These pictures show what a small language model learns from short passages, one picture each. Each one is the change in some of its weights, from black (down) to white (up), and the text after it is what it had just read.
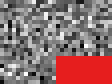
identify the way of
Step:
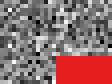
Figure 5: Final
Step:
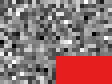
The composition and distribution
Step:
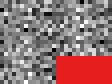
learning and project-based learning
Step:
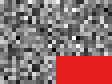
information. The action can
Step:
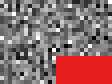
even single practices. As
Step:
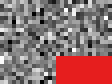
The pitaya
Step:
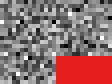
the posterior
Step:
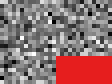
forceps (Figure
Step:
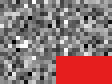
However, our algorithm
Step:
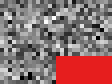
by FEDER under the
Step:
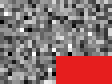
of surgical site
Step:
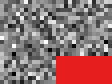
the digital sound
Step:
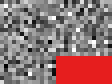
public (Jordan and
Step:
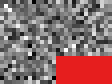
free or has 50
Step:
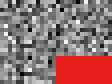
the General Data
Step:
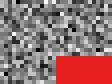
practical implementability through the
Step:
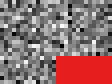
the POP.
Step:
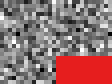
be long to ensure that
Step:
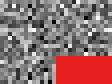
ion optics system
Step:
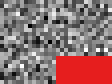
underlying conditions and other
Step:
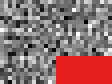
of recrystallization
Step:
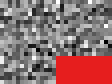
activity levels. However,
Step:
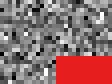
need for efficient methods for
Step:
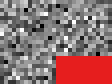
Missan village
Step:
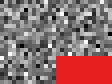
Review This study is
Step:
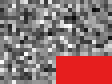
on Earth contains
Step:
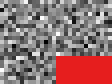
chemical chaperone
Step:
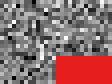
compelling mechanistic
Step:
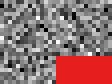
To compare the pattern
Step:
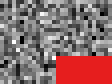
to specific cell lineages
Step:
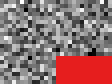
for butterfly
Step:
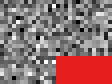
to help myself
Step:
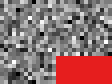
and future hope
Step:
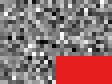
principles in order
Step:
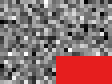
documentation in the
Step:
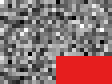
is present in the tale
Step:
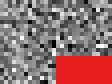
universities and 22
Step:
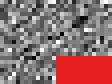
a composite indicator developed
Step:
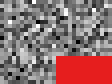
late Eocene to
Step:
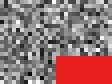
Of Coffee
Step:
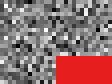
organizational culture
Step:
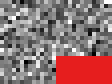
a high burden
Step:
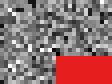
combining technical and
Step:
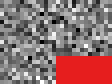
its important role in understanding
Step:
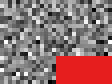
pests, and economic
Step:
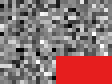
to be completed for both
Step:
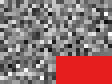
entered our daily
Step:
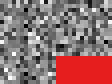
ethical approval was
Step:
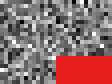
early on, when
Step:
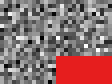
(Figure 3). These are
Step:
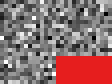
dissatisfaction was
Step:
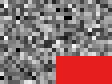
precedence over the
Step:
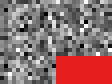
This research work is supported
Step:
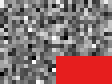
other parts there is a
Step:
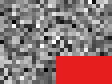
teachers who receive training and
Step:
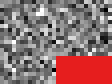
highly effective for big
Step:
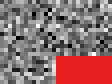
amino acid
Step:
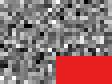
and perceive such a
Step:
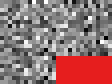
Since Sikt
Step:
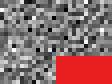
web is visible,
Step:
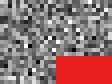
as a result, the
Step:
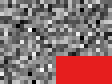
in sample number 9 of
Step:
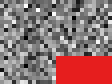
9. Conflict
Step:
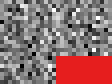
4. Voltage
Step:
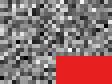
process, generating a
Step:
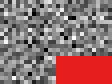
design products via a
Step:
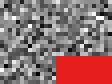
flux does not lead
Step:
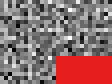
of materiality and of
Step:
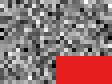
past and present and
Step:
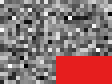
can be damaging
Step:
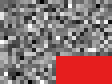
and compare the following effects
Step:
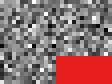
7. Scida,
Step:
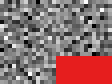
3 when 2 does not
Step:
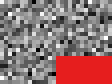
properties shape a
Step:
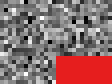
disparities in water
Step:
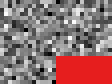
projects to ensure
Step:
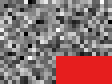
was used to obtain four
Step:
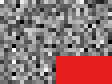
$\langle R
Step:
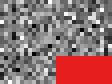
& Usher,
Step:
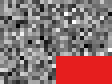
of treatment [5]. In
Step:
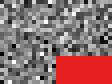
The resulting manpower
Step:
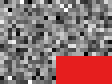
or interfacial
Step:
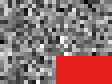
mandatory moment
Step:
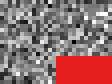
such as missed
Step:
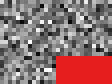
and GPR models,
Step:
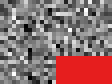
patients who fulfilled
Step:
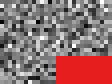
propose. Figure 1:
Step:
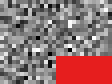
in collaboration with
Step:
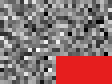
thrive in an
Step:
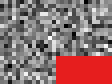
to determine what
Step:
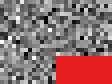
total abundance,
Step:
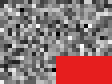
body temperature (up to
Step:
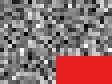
young people in
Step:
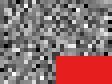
An illustration
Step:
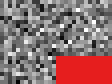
of the work-based
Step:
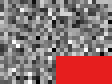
increased in both intervention and
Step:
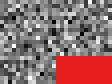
There was no statistically significant
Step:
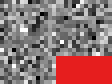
tailored to individual
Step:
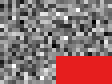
to obtain solution to research
